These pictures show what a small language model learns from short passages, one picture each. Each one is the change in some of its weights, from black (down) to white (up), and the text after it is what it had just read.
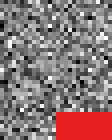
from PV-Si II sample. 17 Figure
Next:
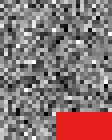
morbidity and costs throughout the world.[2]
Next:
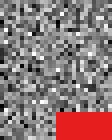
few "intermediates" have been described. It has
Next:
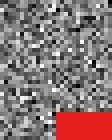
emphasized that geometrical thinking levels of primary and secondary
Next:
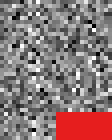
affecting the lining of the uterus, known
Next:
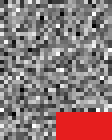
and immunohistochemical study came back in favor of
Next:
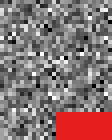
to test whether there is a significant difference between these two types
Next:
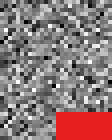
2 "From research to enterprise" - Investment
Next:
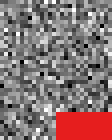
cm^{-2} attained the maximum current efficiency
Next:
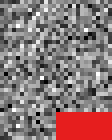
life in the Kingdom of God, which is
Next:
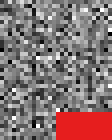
not involve the specific operation of busy passenger
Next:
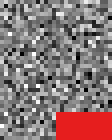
Nil Abstract: Background: The most common kind
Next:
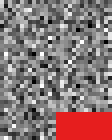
The final part of the deliverable provides an overview of
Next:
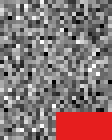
interpretive frameworks and synthesising patterns in primary sources. The
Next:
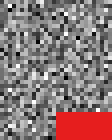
power in active resistance, the higher harmonics of supply
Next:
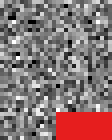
(servers). Even if an Internet connection is not available
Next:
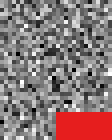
10 billion Dirhams aiming to cover the medical
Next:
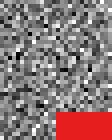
effect of the sum of polysaccharides from
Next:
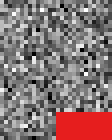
M. S., Parlee, B.,
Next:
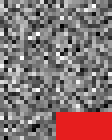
Language Models ML Machine Learning NIF Australian National
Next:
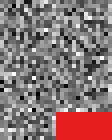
A.; Fochesato, A.;
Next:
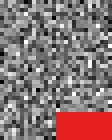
by Pauli (*Biochem. Z.*,
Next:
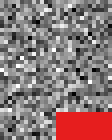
there is no shortage of datasets, and we curate
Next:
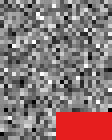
any degree. Any sources used have been referenced
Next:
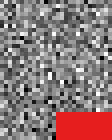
mm but have a diameter of less than 5 mm, including
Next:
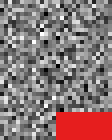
Cat on a hot tin roof a
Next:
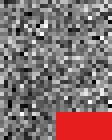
to be indicating that not every action can be accounted
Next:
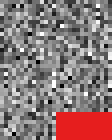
governance recognizes the importance of transnational
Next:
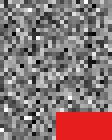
the use of the urban space, and it involves social groups
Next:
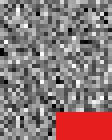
airfield and aircraft aerodynamic analysis. Despite
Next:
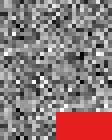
referred to as an act to give money to common social
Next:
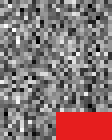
villages and designated centers is the most
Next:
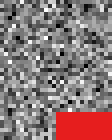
about crypto currency in India, shows that people
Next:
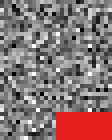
of the noted benefits that the organizations enjoy after implementing ERP
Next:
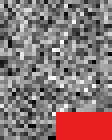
The population was made up of 200 principals both junior
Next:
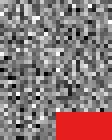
obviously disrupted and consolidation is noticeable
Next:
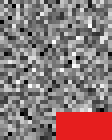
numbers of specimens used in the phylogenetic tree
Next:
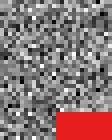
In the second species, the work is divided to the smaller
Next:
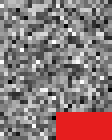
Type Cyber incident α O ₁ L H
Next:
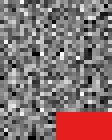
in English and Portuguese. It presents a methodology
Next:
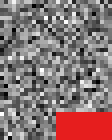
University of Tokyo 7-3-1
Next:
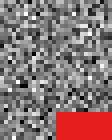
By sector, the strongest representation was in energy (20
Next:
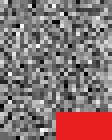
raw provider-reported tokens and on
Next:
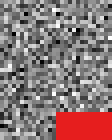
mapping impedance properties of forearm's phantom was
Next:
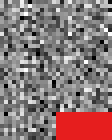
8. Amplify Learner Voice and
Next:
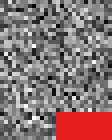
The variance V_x is computed as the RMD
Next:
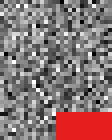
demonstrated that the accumulation A β in the brain is a primary
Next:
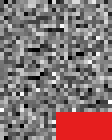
is a FFTS and $A(t)$ is
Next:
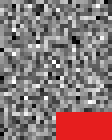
pressures. Further investigation is necessary to identify the factors contributing
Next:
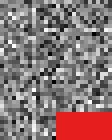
Patterns With the array geometry established, the array
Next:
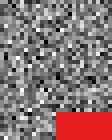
gene selection approach to create the S1500+ targeted gene
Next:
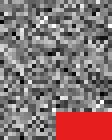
integration implementation [1], [43], [60]. Another
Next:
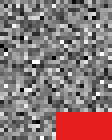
studies presented provides a theoretical and methodological basis for analyzing the impact
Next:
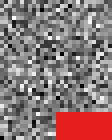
a cemetery(Doniger and
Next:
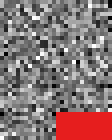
decoding scheme for MA and developing Biased
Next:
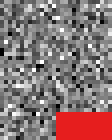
to aerial image sequences need to be addressed. These issues
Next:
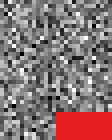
the group and in the kif matrix the first digit
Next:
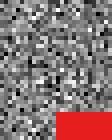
of KT typically involves a multimodal approach.
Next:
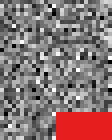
making the installation of smart energy meters mandatory across
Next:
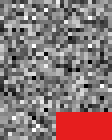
A.1. Critical links identified for socially
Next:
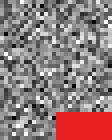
with axillary dissection), radiotherapy
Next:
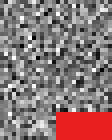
common symptom was dyspnea, 78%,
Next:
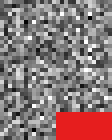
the n -th Fibonacci number, and
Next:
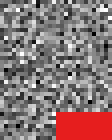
from those of the free ligands, indicating that
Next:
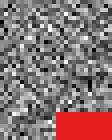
the work place. All these Conventions,
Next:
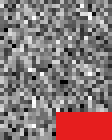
It is an excellent source of high quality protein,
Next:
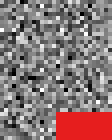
(be deliberately used to) affect how you
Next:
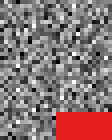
Foxp3 in most of the prostate tissue
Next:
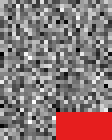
palatal, and smaller tooth size [2]. The
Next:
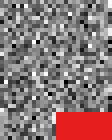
practical recommendations have been developed to prevent risks affecting production enterprises
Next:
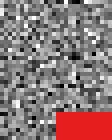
explore the effect of age and location in the forest which may
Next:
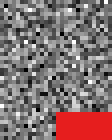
Materials & Methods: After approval of Institutional
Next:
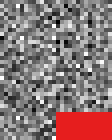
achieved. In this case, they talk about
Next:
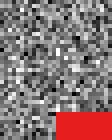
$V = D1 \times D2 \times
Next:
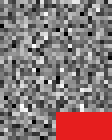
of this lightning current type will be presented hereafter.
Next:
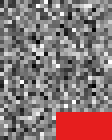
and explanations that are particularly valuable. Also notable are
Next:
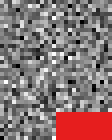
has been no information available on the cycloaddition
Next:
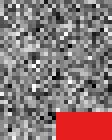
India. So, India has already found an alternative to
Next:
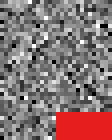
of a sociotechnical system approach, which means
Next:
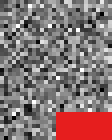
2008 - 2012. The right leg was involved in 9 and
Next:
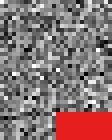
- a. Two Part I Deficiencies - b.
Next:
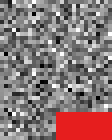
faecal samples were collected from the treated and control groups
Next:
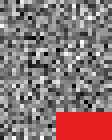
sequential approach. It is termed a waterfall because
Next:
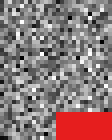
of almond skin, walnut
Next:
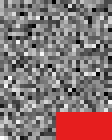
study was designed as a cross-sectional study. A
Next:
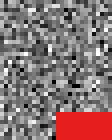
as an adult, while when a child's parents
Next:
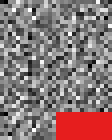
increase the viscosity of electrolyte resulted in decrease of the mass
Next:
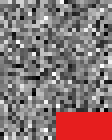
is about 1% or less in all states.
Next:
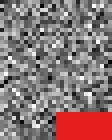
2 mol L⁻¹ ammonium acetate was
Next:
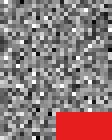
the experiment will allow to obtain flow conditions close to those
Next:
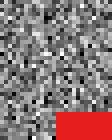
cerebrospinal fluid (CSF)
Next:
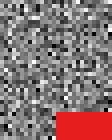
research in detail, defined the method and stages of the
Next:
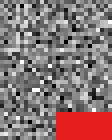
precipitation with a runoff coefficient of Runoff
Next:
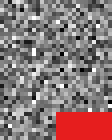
systems include recognition of target RNA and the subsequent induction
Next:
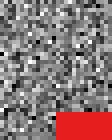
images interpretation, the reef fish abundances in Soma
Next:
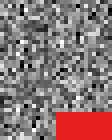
research concluded observance of pre-crisis period
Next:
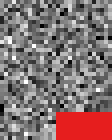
Clashing-Beam Experiments.
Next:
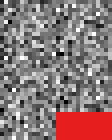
techniques proposed with flyback converter technique. CONCLUSION In
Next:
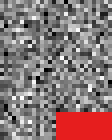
in Software Engineering. Her research areas are software engineering,
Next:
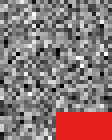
conditions used for the RNA-seq analysis.
